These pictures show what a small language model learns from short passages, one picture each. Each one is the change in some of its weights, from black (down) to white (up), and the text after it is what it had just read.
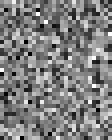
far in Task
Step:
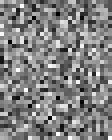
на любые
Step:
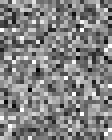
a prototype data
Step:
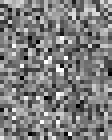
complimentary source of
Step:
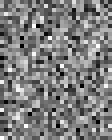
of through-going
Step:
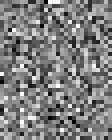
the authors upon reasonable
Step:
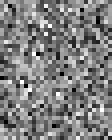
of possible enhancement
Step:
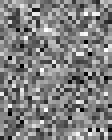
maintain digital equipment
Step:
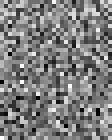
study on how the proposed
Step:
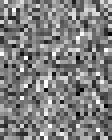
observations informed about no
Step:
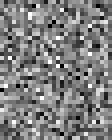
explicit likelihood
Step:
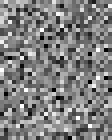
mean extremal distance
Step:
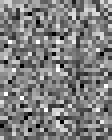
performed in present study involving
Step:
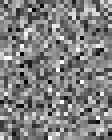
which are frequently at the
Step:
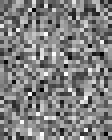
and first draft
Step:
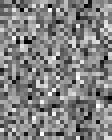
1 se especificó como
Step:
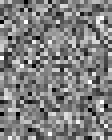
outbreak. We can
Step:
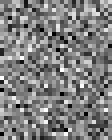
by cost differences. Their
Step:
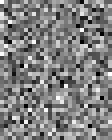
viver e conviver
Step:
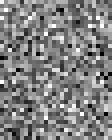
for the hopping
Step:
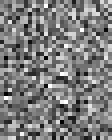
for this phenomenon is
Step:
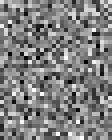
- Casimiro,
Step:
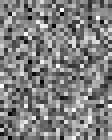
Sustain Energy
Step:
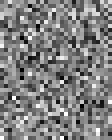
\item Select
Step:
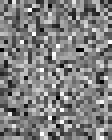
we developed will prove
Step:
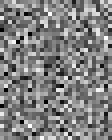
no other relevant time scales
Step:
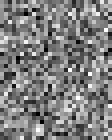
Vulnerability of critical
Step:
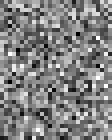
an amplitude of 1.19
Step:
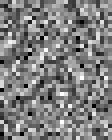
sotish orqali
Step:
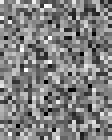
(HAC) The
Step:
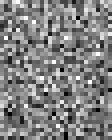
de dados URL
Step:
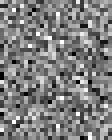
і високо
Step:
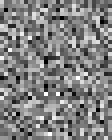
validates one’s
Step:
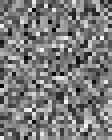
and nutrients, and
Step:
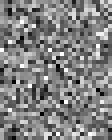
In order to find some
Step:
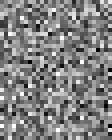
\O \lra
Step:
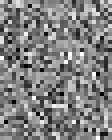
subjects. Over
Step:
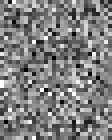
the calibration. For
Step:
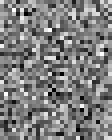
1 in weight".
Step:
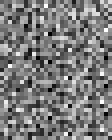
for Research and Collaboration
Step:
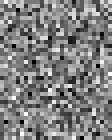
specimens. The location of
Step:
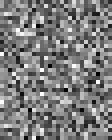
of short-term
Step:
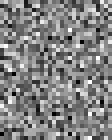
poorer seeing
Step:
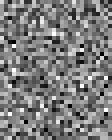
is reduced by introduction of
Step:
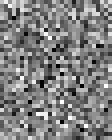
view of the interpolation
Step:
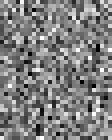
formation and occasional
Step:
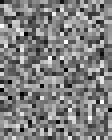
waveguiding effect
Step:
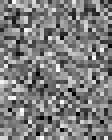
the process parameters and achieve the
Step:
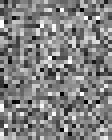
decided to increase the
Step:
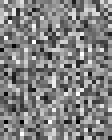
sample. The more the
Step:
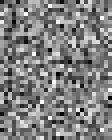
Regeln und
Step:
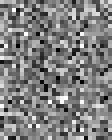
пристроями з
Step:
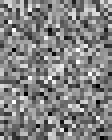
valid, contrary to the
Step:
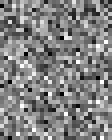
households on
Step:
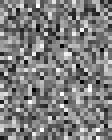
approximate mass of 400
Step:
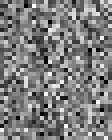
asarlarida inson
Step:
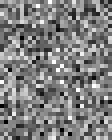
zeroth order and the
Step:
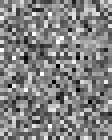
final report, the 2019
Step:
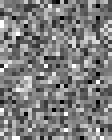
using nano-sized
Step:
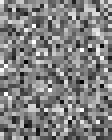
Con el término
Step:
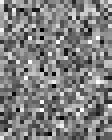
State Food and
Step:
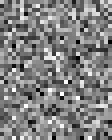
joriy qilish"
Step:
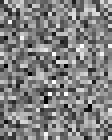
highlighted that some
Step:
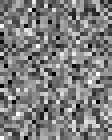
and decision-making
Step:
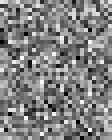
separation technique as described
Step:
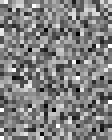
pre-heater could be
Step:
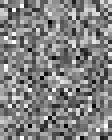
projection state $\sigma =
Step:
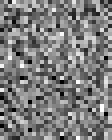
the largest in this
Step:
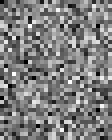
adjusting it to the
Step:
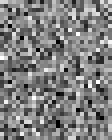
importante para definição
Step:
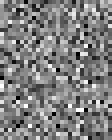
Навои и
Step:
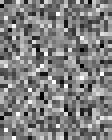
aloqa va
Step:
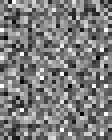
the level of the received
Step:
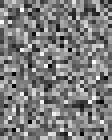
updates them.
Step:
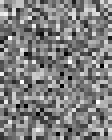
phase and precipitation of
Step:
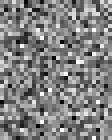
because the expression obtained above by
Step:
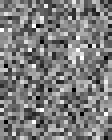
of inequality and
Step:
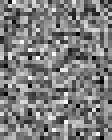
the impedance matrix of
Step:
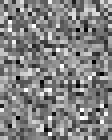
ratio becomes negative (see
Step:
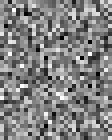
51 species were observed
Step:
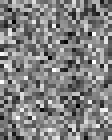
a farming system may
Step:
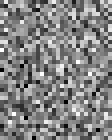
example, for depth
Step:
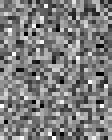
of descriptive models based
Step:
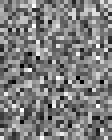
Greek professors and
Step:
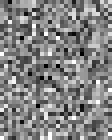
MMR design.}
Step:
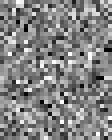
systems applied to RTM
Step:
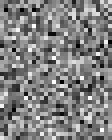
Wenn ja,
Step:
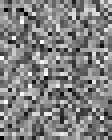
Theoretical Physics},
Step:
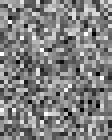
worldwide [3].
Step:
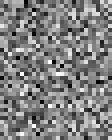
but these cannot be
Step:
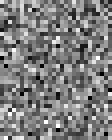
bonding environment or
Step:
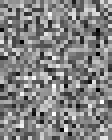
propose to use a
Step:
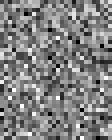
J. Ng,
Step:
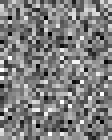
above techniques and others for
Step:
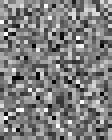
test could also be adapted
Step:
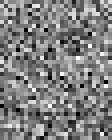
results of the fits are
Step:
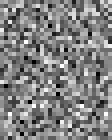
effort is to build a
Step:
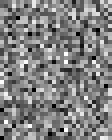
to arise in spinel
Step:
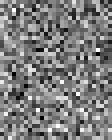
технического и
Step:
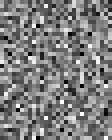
of the arXiv
